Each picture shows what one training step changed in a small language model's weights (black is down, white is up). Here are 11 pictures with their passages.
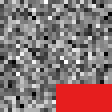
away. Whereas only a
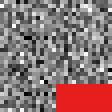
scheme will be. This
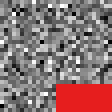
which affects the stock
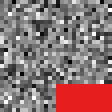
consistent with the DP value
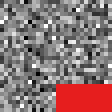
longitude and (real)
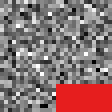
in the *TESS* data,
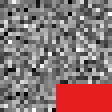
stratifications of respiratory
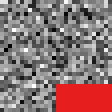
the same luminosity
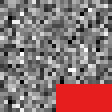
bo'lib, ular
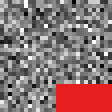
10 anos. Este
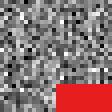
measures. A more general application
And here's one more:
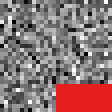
can change the variables $q
